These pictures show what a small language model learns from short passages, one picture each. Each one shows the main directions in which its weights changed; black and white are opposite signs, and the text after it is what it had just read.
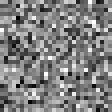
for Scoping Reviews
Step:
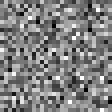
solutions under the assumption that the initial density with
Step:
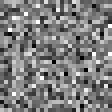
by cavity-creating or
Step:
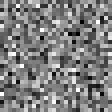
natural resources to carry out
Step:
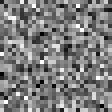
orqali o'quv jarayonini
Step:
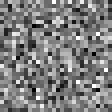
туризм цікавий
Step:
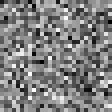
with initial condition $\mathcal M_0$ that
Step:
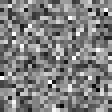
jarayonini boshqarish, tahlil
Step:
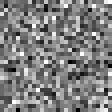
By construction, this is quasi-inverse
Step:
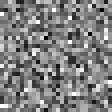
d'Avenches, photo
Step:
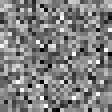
\medskip \subsection{Duality
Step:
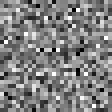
non-existence of metrics with
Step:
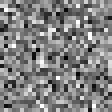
zooplankton organizmlar
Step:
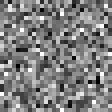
L'argomento, finora
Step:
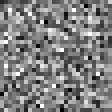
O Pop Design Como visto
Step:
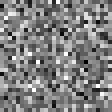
вони мають власну
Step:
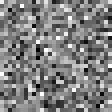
fani o‘qituvchilarining
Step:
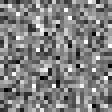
a knot and let $a \in
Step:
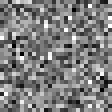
modernos (NOELLI,
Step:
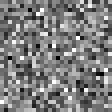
educativos de áreas
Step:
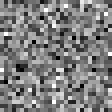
use: the real behavior in the
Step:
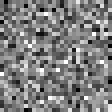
following equation: \begin{align}
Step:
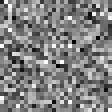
\qquad \qquad \qquad \quad -
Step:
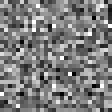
Jipijapa | Revista
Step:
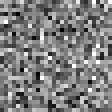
A. and Petrozzi,
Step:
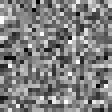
fikrlash) mavzulari:
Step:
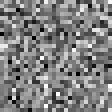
balandligi 47,9 sm
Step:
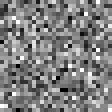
pour les déchiffrer
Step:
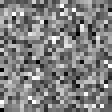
universo observable y relevante
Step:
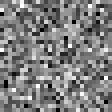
on a uniform sampling of $\Omega$
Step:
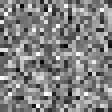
Consider the Zariski closure
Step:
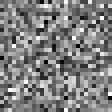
associate of a set of solutions, it holds
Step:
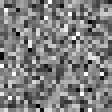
de uma maneira organizada como os
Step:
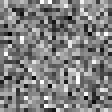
Definition 4.2 in the case $k =
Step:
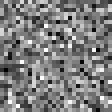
Facebook Entidad
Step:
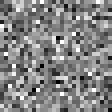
Zukunft so viel
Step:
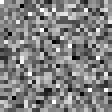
autoregolarsi, di
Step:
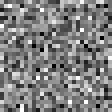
definite or positive semi-definite,
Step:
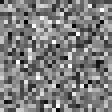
menjadi dasar penentuan
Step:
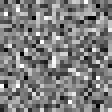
и эксплуатационных
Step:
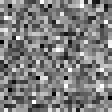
to the authors, are the most important
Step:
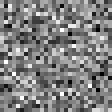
, \nonumber \end{equation} in which
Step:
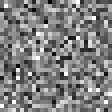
scope of this section is to give a
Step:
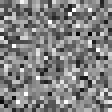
\ If $\theta(\alpha)=\alpha$ and
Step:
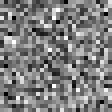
is irreducible. If $F$ acts
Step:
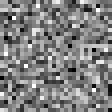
Yang--Mills theory on a product
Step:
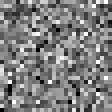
population size $N_{t}$ of
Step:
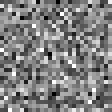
jarayonida foydalanish haqida
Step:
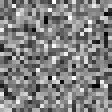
фан. докт. дис.
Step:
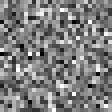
todo de índole
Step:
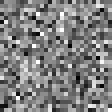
Kernel} \label{sec5} To
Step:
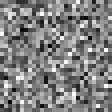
metodlar yalnız stasionar
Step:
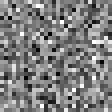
and \ref{th2}, and their relation
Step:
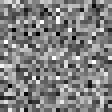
und der Bereich mit der maximalen
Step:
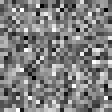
sufficient condition for exact recovery by
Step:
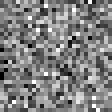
yangilash uchun muntazam
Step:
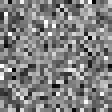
is the Hodge Laplacian
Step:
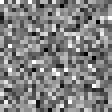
сведений, даже
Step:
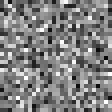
имеет ограничения в
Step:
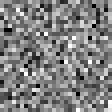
Президента РФ от
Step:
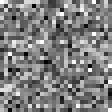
omit most details, referring
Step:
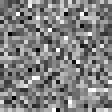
the polynomials $P_w$ and their
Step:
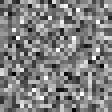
Adherence to treatment in
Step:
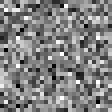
harflarni o'rgatishda
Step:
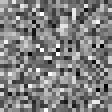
length $T^{a}$ alternating with
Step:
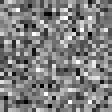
The identity (\ref{Relation3}) thus
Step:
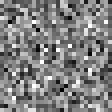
тақдим этиш билан
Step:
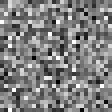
operator appears to have interesting properties
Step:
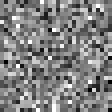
середине учебного
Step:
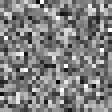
omil ta'sirchan
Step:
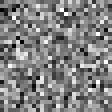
elastic stiffness matrix
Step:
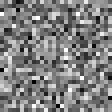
that indicates the level where it belongs.
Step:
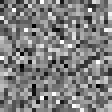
міс. застосування
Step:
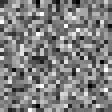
length $|S|=3n$ and is
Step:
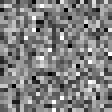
владеет учебным
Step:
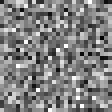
the convex property of square function we obtain
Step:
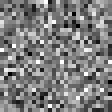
complete hyperbolic manifold with finitely generated fundamental
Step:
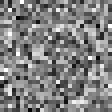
[The Hispanic Society of
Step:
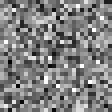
bilan boshqaruv jamoasi
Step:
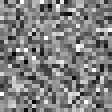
en deux classes. L'une est
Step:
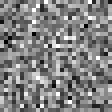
kelishikka moslashtirish;
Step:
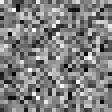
bu kabi shaxslarni
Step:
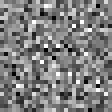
jarayonini o‘tkazishda
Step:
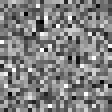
sequence to an acyclic chain
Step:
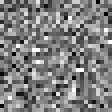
Cauchy-Riemann operators.
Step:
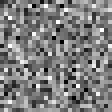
2] The remaining one--dimensional
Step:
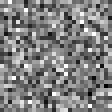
this paper.\\ \newline Another
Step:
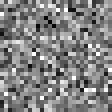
y ventanas de tiempo
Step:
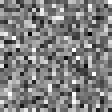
educativas ecosociales más
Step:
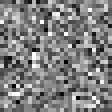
sistema de cuotas y las
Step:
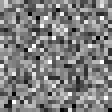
coordinates. Since $\tau_{\ast}$ maps
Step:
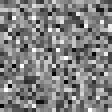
Sul Goiano, na
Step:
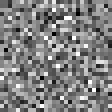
then we get% \begin{equation}
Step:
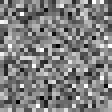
expresados en una "...comunicación
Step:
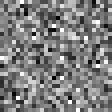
biorresorción del dispositivo.
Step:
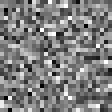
theorem, it now follows \bea
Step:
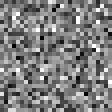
stable L\'evy processes are in
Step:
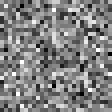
shtamb 95 Yassi
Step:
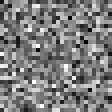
Feldkapazität. In
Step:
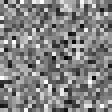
Kunci: ZPPI,
